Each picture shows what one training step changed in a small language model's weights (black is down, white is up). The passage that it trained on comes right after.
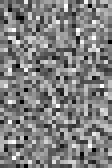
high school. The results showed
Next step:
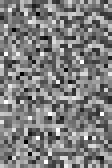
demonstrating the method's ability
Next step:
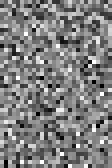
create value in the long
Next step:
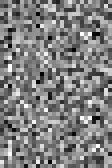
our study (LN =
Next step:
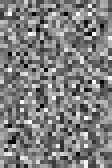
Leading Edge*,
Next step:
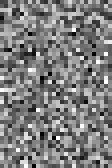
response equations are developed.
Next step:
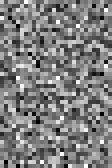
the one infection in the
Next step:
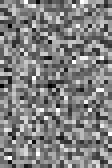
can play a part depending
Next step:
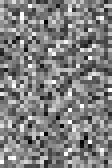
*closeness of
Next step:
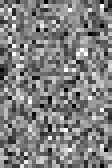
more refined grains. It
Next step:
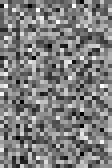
better is the match and
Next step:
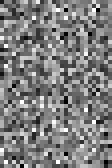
In this first step, users can
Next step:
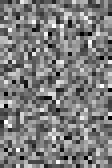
Over the years, people have
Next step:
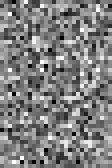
to meet you! How
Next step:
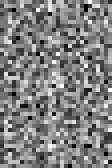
With APEER,
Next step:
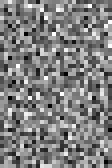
as allowing MSMEs
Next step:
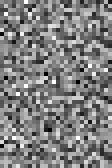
also. Through direct and
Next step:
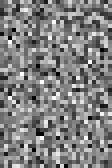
materials to reduce production costs
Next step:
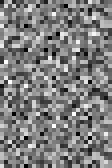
Schrodinger or
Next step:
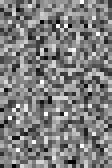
usefulness (PU)
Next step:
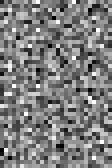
The Ohio State
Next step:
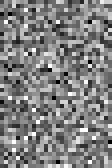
and methods of teaching, and
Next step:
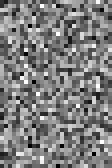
line and are separated
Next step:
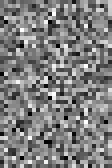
encourages teamwork,
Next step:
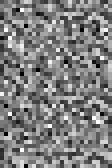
patients between 5-12 years
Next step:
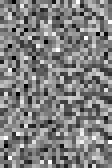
to induce a slightly
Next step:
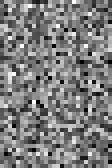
securer working conditions
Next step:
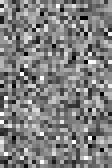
of Department of
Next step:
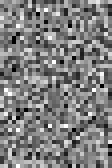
adopted 2-clip
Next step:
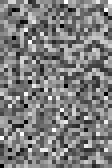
the Zero Pollution
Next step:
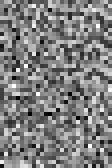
of challenges and discussing
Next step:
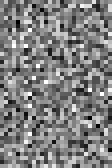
and 4 KHz on average
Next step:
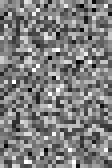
test [32]. Timber
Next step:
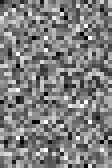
in temporal lobe
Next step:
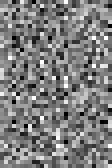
the photo collage
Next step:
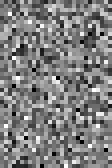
impact sensor to detect the
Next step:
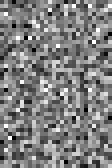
Instagram relative
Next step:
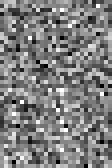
with fillers and other
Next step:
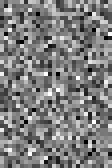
These factors are contended by
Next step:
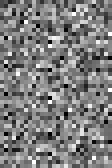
It can, however, be
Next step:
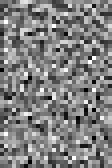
Minia University,
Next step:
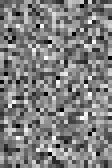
world, where globalization,
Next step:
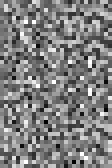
operative treatment by means of
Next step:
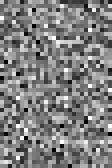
herbal extracts would be
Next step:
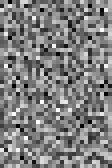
is publicly available and allows
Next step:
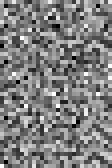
specification regarding construction
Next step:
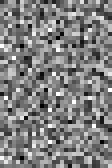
the system performance. The system
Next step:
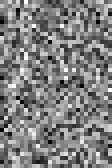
can degrade performance and
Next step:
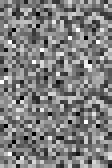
access to different language
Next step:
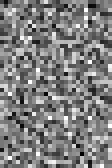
carving has been actively
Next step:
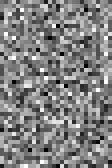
HUMSS strand has
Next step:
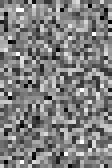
the doctrine, even if
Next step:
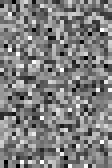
to be resistant in the
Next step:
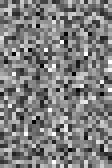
this mechanism. In fact,
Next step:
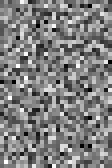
(MDE) by
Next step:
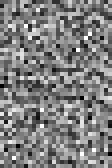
and the results reached because
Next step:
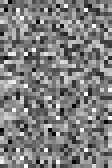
and j_i represents
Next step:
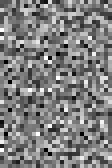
processing, such as those of
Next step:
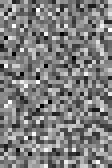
and Rwanda had higher
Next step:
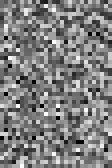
large localization errors,
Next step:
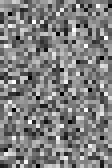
inducers (agents that
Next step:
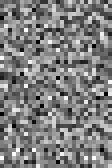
politics of literature
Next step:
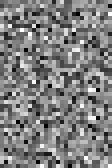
evolve in stages,
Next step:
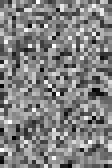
of Rh 610. Figure
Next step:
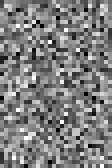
gestational diabetes
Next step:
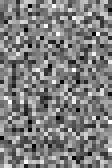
7. Drops formulation
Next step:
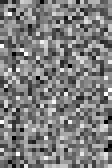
What type(s) of
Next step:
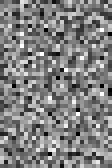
the 8th grade, the
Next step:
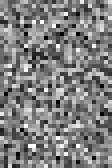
plus the cost of the
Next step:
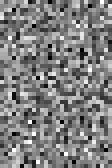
recorded as interior or
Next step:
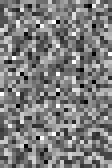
2024. The creation of
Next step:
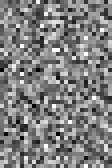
application [2]. For these
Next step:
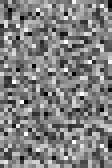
Malaysia and investigates
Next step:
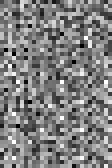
the reference frequency and the
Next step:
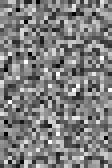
the input, a modeled
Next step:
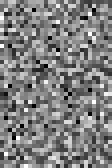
with Cross-Sectional
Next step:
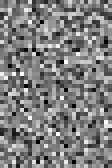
surface). The geometry of
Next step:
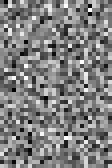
Your heart Beat
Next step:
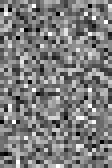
the electrolyte its
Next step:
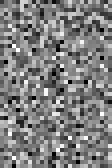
the total number of instructions
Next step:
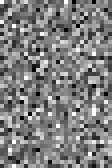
is largely caused by
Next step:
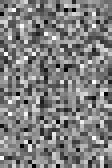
reported by R. Jones
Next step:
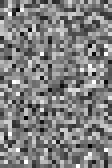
study is limited by its
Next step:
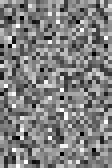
of blue-margined
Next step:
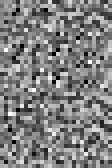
from the building model to the
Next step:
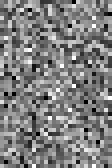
new equipment, or
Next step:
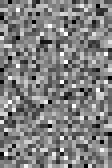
in CaF₂,
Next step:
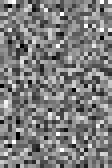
theory building on formation
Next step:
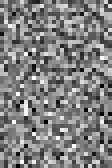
and finance are based on the
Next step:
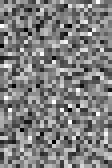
b Machine labour
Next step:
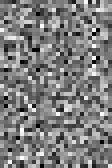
admission into the primary
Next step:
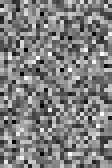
of sources. Due to
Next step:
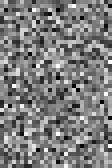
the experiment, presents the
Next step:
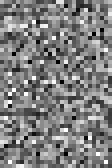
and delivery fosters
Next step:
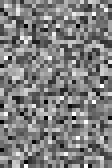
carbon-based materials.
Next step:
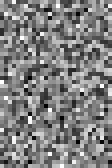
coated by a 3.5
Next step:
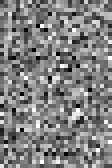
state no conflict of
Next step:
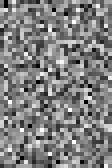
City only. These three species
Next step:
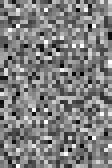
of periodontitis -
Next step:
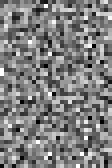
are modified. Therefore one should
